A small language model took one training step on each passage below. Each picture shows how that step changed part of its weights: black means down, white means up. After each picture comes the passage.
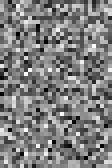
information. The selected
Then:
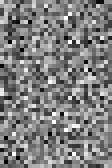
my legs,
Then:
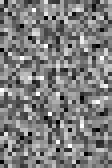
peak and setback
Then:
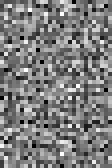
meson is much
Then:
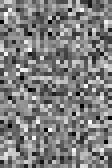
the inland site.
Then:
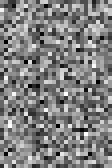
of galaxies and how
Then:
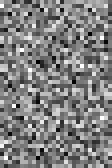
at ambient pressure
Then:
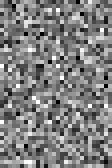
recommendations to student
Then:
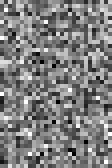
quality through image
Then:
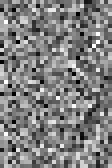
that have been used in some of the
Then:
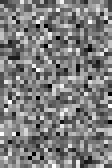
minimum distance between the
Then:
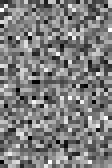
centers are involved.
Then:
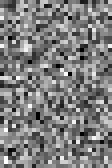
of analysis were used, which made
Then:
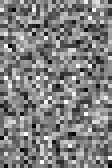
To address this,
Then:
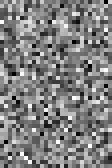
sharing others. The
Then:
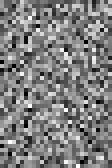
original study's results
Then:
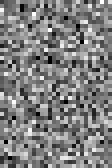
and lifestyle
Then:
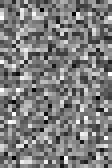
evolutionary development, evolution
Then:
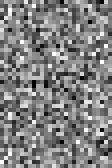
approach, the relabeling property
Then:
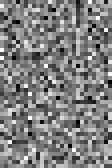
represent the gamma flux
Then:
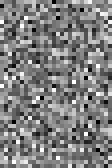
the world have
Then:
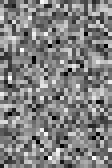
of geometrically spaced
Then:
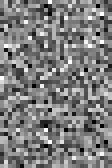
the Coulomb energy,
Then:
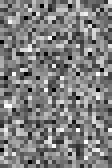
UniMatch V2
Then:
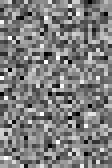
top Lyapunov
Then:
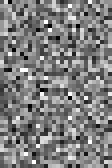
a diplopod provided some
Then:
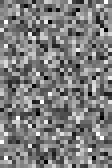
over the globe and measures
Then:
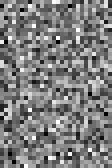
modern market
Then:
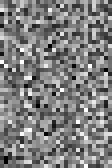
data sources, along with
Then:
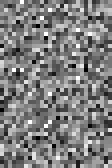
multi-scale geometric
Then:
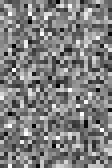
more uniform, reducing the
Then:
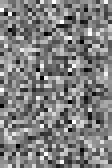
on Target.com (for
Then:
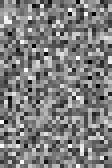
pronounced role in the
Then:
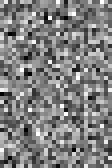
$\tilde C_3\ge
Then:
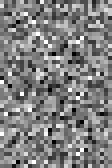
available for
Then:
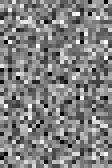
data sharing policies is
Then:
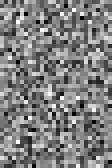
of these groups. Contents
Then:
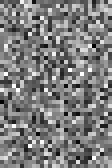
at the cavity input.
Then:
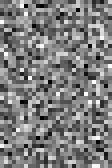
rate is much slower
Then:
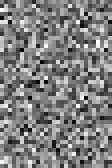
layers with respect to the
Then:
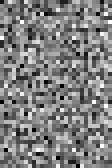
nodes forming a set
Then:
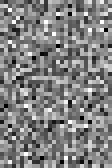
the fall of 2020, the
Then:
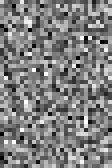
with varying technology
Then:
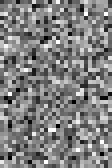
the milestone must
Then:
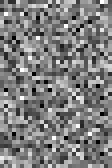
pulse sequences used for
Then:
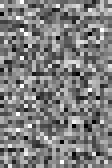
Kohen Kappa methods show
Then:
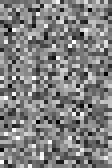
attributed to lack of
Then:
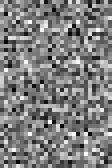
the space through Rohlin
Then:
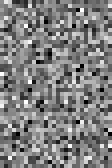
index $s$ is
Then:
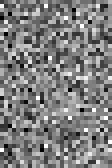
The clinician part provides
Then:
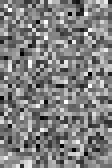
rainfall data for the
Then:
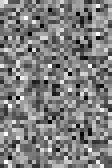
made it possible to collect
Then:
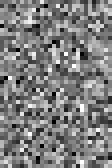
to all experimental systems with
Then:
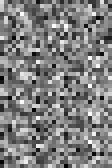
study group, the level of
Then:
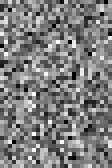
order to infiltrate to
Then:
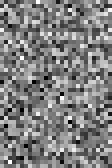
by the random policy and
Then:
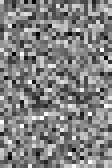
the color map of the temperature
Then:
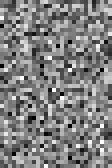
of (TRS) was
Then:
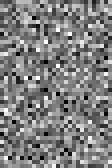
capabilities at the
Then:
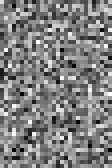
the compact antenna
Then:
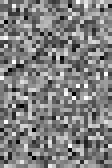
narrating style.
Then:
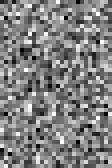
$E_\fcm$ for some
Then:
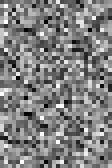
rely more on results shown
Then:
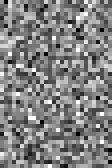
$\langle \eta|\cdot
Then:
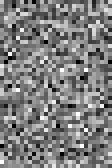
the geometry of the
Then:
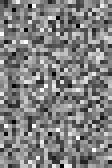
a form of action:
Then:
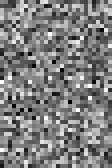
of revision errors in
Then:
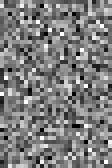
image databases
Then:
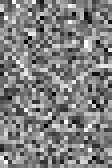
Banks in Greater
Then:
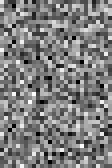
the conservation of mass and energy
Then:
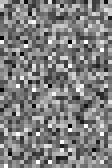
As a five-dimensional
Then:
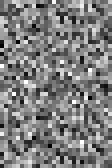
that is supporting for the
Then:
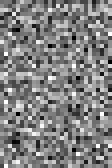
positive correlation between traditional and
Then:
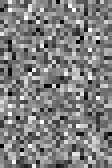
Unruh effect.
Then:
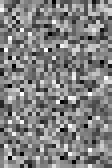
any preprocessing applied
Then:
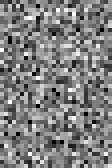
Quillen lifting
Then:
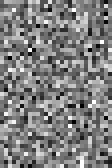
individual filaments
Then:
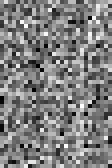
In fact, non-minimal
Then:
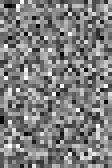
diagrams have the same
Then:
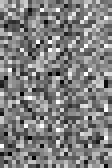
morphismes tels
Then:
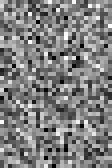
Decade of Action on
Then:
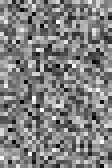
points. The remainder of this
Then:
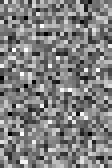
has been conducted on researching
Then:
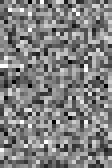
varying levels of
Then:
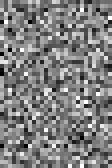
on the detector window
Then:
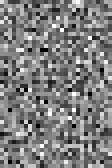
scale down the dimension of
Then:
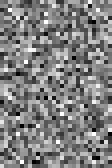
to domain walls between different
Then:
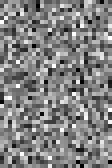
n$, which implies that $(x
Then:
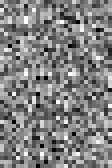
we spend to buy
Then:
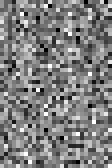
prose by his good
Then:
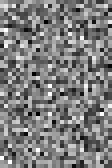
fact that these measures are
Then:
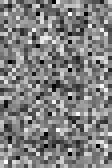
benefited from the
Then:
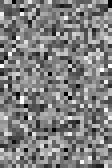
complete perspective of this
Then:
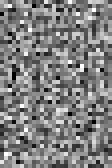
context we can show that
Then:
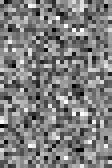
be affected by factors
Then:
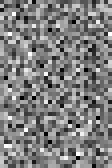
\mathcal{W}$, in each
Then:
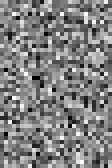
e.g., they may have different
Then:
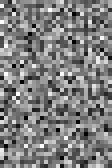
point to find these families of
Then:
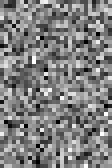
of the edge flows using
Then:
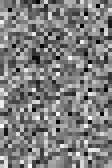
which are forcing edges.
